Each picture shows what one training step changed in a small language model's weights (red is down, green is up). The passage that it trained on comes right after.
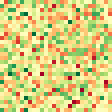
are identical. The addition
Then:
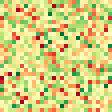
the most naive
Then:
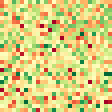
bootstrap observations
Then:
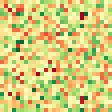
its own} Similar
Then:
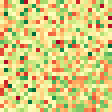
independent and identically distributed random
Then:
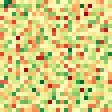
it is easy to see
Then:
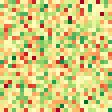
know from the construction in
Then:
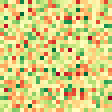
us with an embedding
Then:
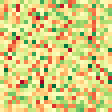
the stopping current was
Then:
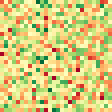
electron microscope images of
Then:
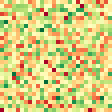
with several specializations
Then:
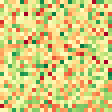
} \Omega \] which
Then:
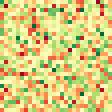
the system activates
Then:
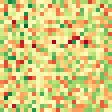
taking place at finite
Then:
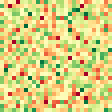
Note that at temperatures higher
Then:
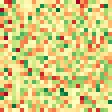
save space, we
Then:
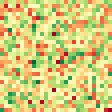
the inference time.
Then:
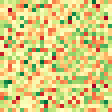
Special Case may
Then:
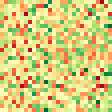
global second derivative bound in
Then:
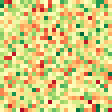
E_\ld$ is
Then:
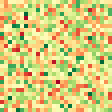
distributions. Any element
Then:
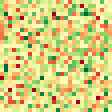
and applied to all
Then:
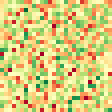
photon and matter modes are
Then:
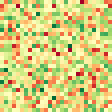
tableau. To this
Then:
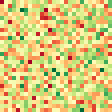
factorization. We propose
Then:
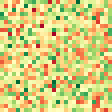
points. To be more
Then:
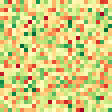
It is because the spatial
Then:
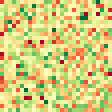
\varepsilon \,t\,
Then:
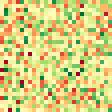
or in all types of
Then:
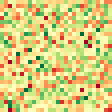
to `three
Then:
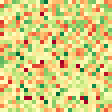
\sim t$
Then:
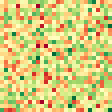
a likelihood. With
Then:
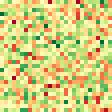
Banach spaces always have complex
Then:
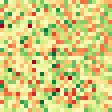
responsible of the
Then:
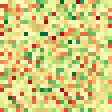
a series of six recent
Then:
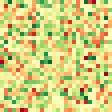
with those obtained deep in
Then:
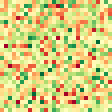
that the solution of system
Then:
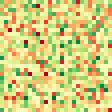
is a spacelike support
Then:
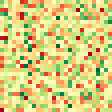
and remove that instance
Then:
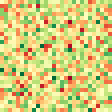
In a previous paper
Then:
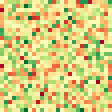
result, one needs to
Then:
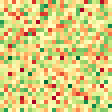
proved that finite simple
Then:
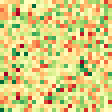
The Coxeter group
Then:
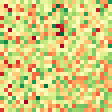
the flow of the solid
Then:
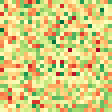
for the study on the
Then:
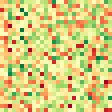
without boundary. Let
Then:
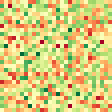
since we prove that for
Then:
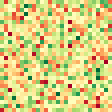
so that, if we
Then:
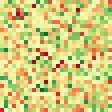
similar way to that of
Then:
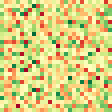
offset frequency is independently
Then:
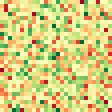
(vev) of the
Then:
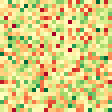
residual likelihood method.
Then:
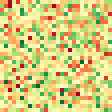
enables us to approximate the
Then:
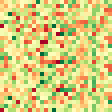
of the Euclidean space
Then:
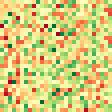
of the elements of matrix
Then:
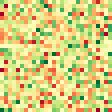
model of CBF as
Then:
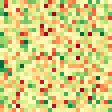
a finite bandgap
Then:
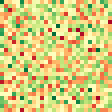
can be satisfied on
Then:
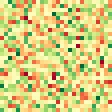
compute and follow negative curvature
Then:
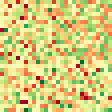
used previously to compute intersection
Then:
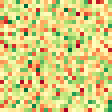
in unfair treatment
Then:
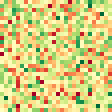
we will assume that both
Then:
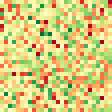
system we need to count
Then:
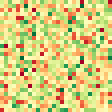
the constructions whereas on
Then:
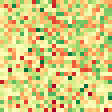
appropriate charge for each
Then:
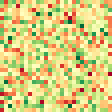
the flag variety are
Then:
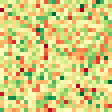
Morrey spaces
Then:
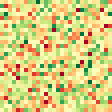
needed to form the nature
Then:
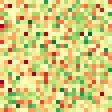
easy to evaluate. Given
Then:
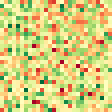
non-trivial correlations
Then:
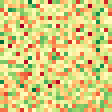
is satisfied. We therefore
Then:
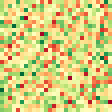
thus is Galois
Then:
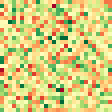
evident as the number
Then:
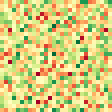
reasoning, such theories
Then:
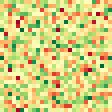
computations are carried out on
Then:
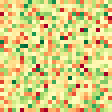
(b) As in
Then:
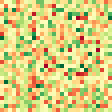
for tuning superconductivity
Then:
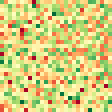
oscillating domino tableaux
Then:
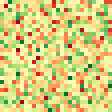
polarizations are those
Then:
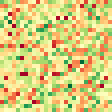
to execute the proposed
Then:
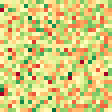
does not occur for the
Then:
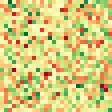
Verma modules over
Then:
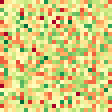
a given integrated luminosity,
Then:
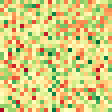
is an ideal of
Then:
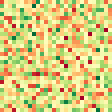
*that is, for
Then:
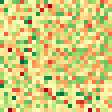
Feynman rule,
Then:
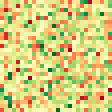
case~1, the
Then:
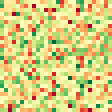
If $G$ acts
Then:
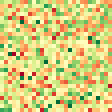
originating in an article
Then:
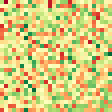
and determines the transition points
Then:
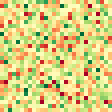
p \left(1
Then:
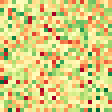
L^T y.
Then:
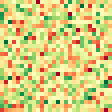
both downsampling and
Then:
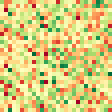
bit of algebra gives
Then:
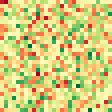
wave velocity, and the
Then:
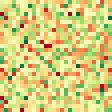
form factors as assumed in
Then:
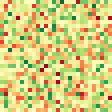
as a complex of vector
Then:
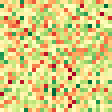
subsets of $\X$
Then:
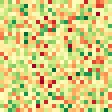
more and fainter
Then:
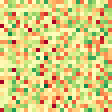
puts significant constraints
